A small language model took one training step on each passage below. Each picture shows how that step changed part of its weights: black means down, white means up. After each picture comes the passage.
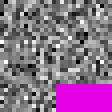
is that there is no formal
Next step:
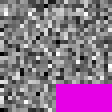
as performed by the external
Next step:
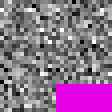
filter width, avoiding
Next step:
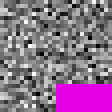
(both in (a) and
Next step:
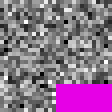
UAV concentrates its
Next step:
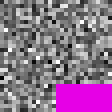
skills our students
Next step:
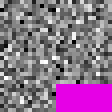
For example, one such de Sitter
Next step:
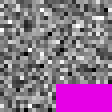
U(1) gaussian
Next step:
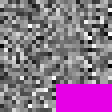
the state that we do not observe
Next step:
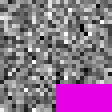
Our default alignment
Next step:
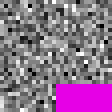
selective nucleation only
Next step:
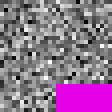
constant connecting the resonance to
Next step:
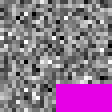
present paper deals with a more general
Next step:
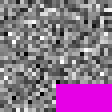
spectrum instead of a highly
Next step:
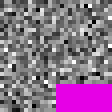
\quad \textbf{Allen
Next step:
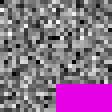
of the kinetic hysteresis
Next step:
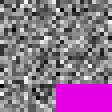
Data System, operated by
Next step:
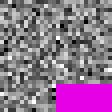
Uher, Thin film
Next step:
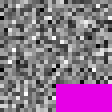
belong to the same polarization state,
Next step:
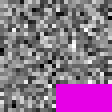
form of the non-zero elements
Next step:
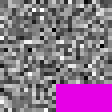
specify which galaxies the stars were
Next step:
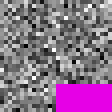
2MASS Photometric
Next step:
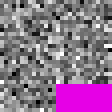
of weak system-bath coupling,
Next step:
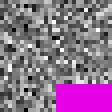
stars with known planets as more
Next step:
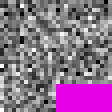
speaker spread is reduced
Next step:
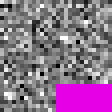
correlation coefficients. Linear
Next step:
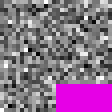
longer scrambled expressions,
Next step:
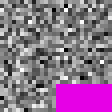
and type IV radio
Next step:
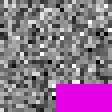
operator, applicable to any theory without a
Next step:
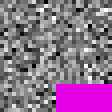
topological electronic states has been
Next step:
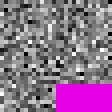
resonance splitting
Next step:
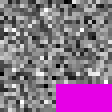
deviation. Note that the data
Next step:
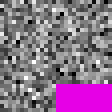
For a typical TOD length
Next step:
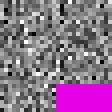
the client PC. Each
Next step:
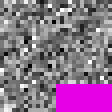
Then, our results may provide
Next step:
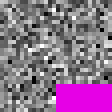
$\cot \theta_H$ such
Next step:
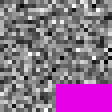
the three first NN bonds are
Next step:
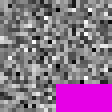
(1,1) in string
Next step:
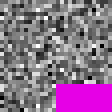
can be used to extract the noise
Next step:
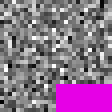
\sim \sqrt{\epsilon}$
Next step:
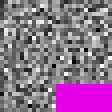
et al. can be used equally
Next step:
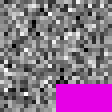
of large populations of RR
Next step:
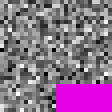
power, with respect to variations in
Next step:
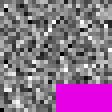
layer zero of the silicon
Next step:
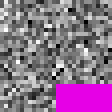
fractional abundance for CO
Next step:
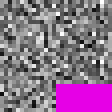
that for effective interactions with an effective
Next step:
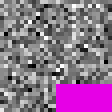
for artificial intelligence
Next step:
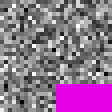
and have obtained measurements for six
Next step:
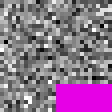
circle in the last diagram
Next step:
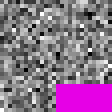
path is at most the minimum of each
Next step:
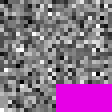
We begin with the idea of
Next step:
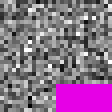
a membership probability above
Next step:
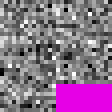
between samples as given by the KS
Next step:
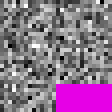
function introduced in Eq. (17),
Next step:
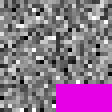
energy band. \textit{Central
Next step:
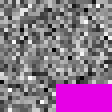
parameter is the He-core mass
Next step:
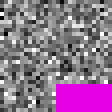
= a_\mathrm{out}
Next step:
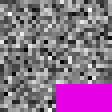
is indeed topological for any
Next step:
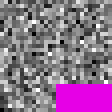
investigates the formation of
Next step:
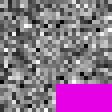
a mass of $M \sim 8
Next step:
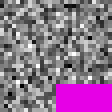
various terms in the Fourier
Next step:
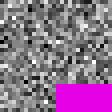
representations of blurred
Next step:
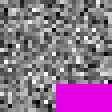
sky. The organisation
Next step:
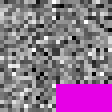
class 3 vehicles by the
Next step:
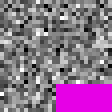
cities with larger building
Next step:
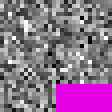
at frequency $\nu$ would be
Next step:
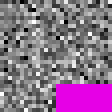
Assume that in generation $ k
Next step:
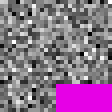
~~are~~ observed in the
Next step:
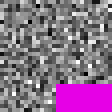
the pairs that fulfill the
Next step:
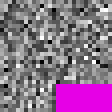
separate offset term for the
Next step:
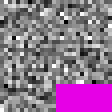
solution, and thus conclude that a
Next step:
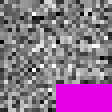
elevating the measured velocity
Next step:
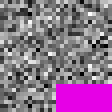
as follows.} {(i)
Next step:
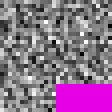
show conductivity, as realized in
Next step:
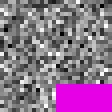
external force acts
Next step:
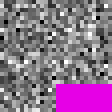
In the following results based on the
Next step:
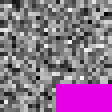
$\lambda_\mathrm{calc}$ &
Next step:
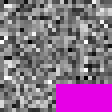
produced as the ejecta
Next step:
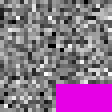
documents containing
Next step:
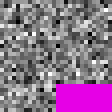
solved instances out of the
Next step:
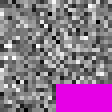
indexes built over
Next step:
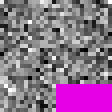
Xi'an, Shannxi
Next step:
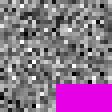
. \end{equation} We note
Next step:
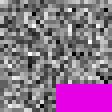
the inclusive DIS case
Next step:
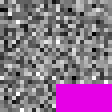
Omega2}) with the use of
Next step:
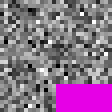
wormhole. As evident
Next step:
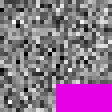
in model B. Overall, the
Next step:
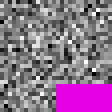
be used for reconstructing the
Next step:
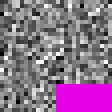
definition and the labelling
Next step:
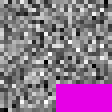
that the code is effective is
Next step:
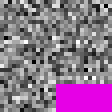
that is provided as the first
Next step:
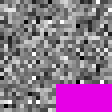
- \gamma_r \p_u
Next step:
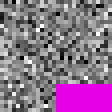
The 3-dimensional pulsar
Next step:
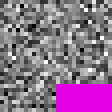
tradeoffs between energy
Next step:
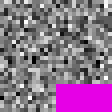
China [3] Institute
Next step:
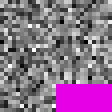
the same final state as our process
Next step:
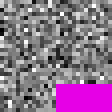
David and Pronin,
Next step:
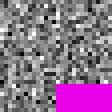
signaling credibility and
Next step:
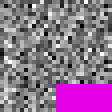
\equiv T_{\mu \nu}
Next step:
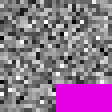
low temperature characteristic of a de
